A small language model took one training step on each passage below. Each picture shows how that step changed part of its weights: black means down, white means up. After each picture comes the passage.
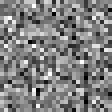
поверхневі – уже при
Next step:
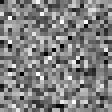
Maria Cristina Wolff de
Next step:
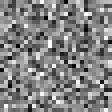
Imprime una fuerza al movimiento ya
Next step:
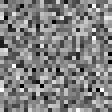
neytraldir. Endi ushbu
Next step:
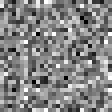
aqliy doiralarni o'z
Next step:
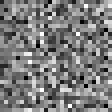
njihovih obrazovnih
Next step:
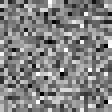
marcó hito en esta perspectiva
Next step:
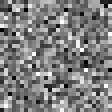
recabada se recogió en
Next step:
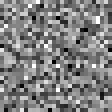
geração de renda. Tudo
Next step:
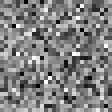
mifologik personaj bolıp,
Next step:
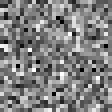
da imagem, puxando o resultado de
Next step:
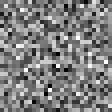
sanatı olarak anlaşılmıştır.
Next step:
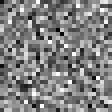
1.000 consultas) refuerza
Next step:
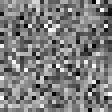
(Upper Triassic,
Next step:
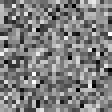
to the Body Mass Index
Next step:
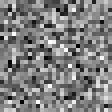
procesi de fizikalıq
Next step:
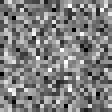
Payariq tumanidan 6 ta va
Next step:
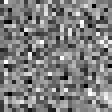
vitamin D bilan terapiyani
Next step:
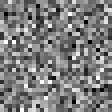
théorie de management par les ressources.
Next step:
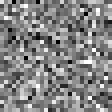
наличие ресурсов для реализации
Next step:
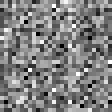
ваколат берувчининг
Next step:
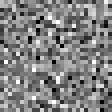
doktori (PhD) Zikriyoyev Aziz
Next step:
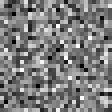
control del Estado (González
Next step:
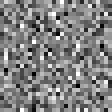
olib borildi. 2003 yilgacha bu
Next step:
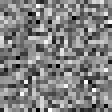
“Xotin-qizlar va
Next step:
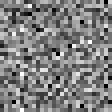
улар кейинги йилларда
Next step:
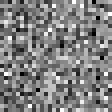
variabel yang meliputi
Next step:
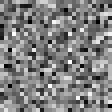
3 hari sejak disepakati
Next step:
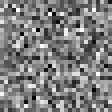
foudroyage généralisé » ou
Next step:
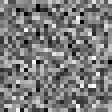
беш йилликда Ўзбекистон ССР
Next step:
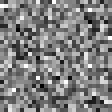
сунъий интеллект технологияларини
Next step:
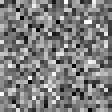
uno che conosce 2000 parole e un
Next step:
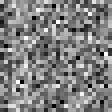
ётизликлар ва бошқалар
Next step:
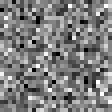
twijfel kunnen rijzen
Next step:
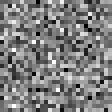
қиладилар. Бошқача
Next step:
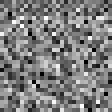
haqiqati bilan bog'lagan personaj
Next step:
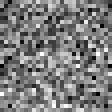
aumentar a massa livre de
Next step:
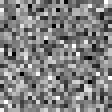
gezien de fluctuaties in
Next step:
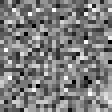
vagy feldolgozó
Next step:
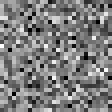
perubahan perilaku
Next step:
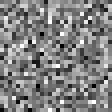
las experiencias educativas en línea de
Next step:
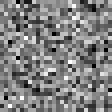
Российская академия наук,
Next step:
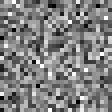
kirdikorlariga befarq qara
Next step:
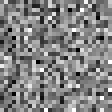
в реалізації кластерного розвитку,
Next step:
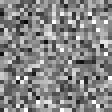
y formas de ver el mundo en los
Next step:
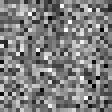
faollari bilan hamkorlikda ish olib borish
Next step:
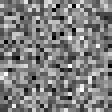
no departamento de emergência do
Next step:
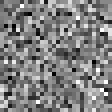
впровадження електронних податкових
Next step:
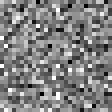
brain*. Putnam. -
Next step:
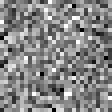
berkarakter adalah bangsa yang tidak
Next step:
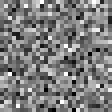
bu alandaki sorunlar; sistemde
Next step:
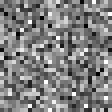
con gli altri e creando
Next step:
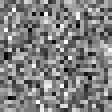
de pacientes presentaba una carga viral
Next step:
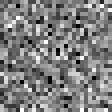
nais pang magsagawa ng
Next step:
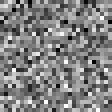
o nouă strategie privind
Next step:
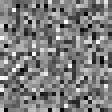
ресурсних потоків. У цих умовах
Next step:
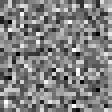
metodologia adotada foi dividida nas
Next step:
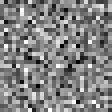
Promover equidade de oportunidades e
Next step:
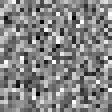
Китайская культура традиционно
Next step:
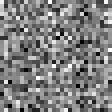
1 Чайно-гібридні
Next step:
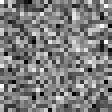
Н.А. Усовершенствование и
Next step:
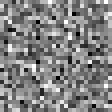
лінії та реалізовувати
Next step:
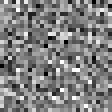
элементами которых являются
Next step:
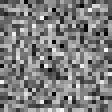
Mestra em Psicologia pelo Centro de
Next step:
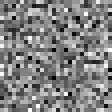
visible. Il a enfin été pensé
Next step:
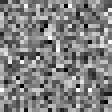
verir. Hökumət və
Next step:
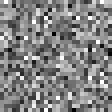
и в очи Смотреть, в
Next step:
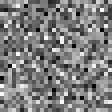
cadets and servicemen in Higher
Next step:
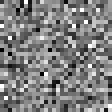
públicas a nivel internacional. Aunque existen
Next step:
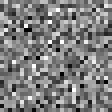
Uzbekistan Managed to Achieve What
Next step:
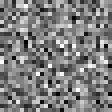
announce the coming of the new
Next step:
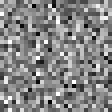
Monitoring va statistik tizimlarni rivojlantirish**
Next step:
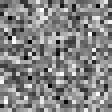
чем повседневной
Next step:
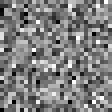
виникають у товстій
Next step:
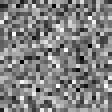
bilan birga badiiy uslub ham
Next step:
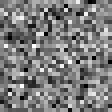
1. niowaniu życia,
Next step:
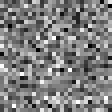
asoslanmaganligini har bir zoolog
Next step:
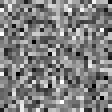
bo'lgan. Umuman olganda,
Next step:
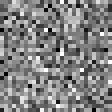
sifatida o'rganilgan bo‘lib mazkur
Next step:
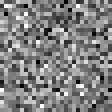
проведен анализ исторических традиций и современного
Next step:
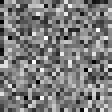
преодолев коррупцию,
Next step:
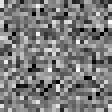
Вербицкий А.А.
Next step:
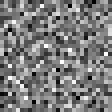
комплекси асосидаги қуйидаги
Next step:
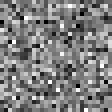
xizmat qiladi. Bugungi kunda teri
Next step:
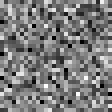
riwayat hipertensi
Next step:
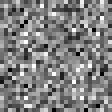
grupo das doenças e agravos não
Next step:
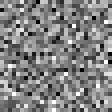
analizar la percepción y el uso de
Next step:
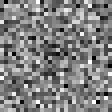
portuários de mar e de rio -
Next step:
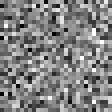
va 50% tig‘izlikda
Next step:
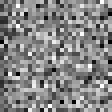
werden, um einen eigenen DMP
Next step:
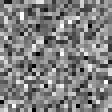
madrasasida ham mudarrislar
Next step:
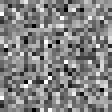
mazmuni, jazoning
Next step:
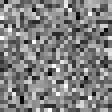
РАБОТЕ** по
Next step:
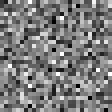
predecessores. Continuidade
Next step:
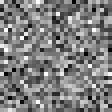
regionalista, herdeiras de
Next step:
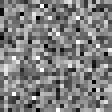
theory. Форум молодых
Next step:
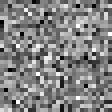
de pesquisa: planejamento e execução
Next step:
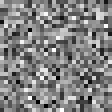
Тадқиқот усуллари:
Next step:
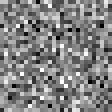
Mutafakkirlar fikrlari
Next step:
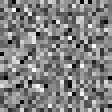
mulher com mais de 55 anos com ensino
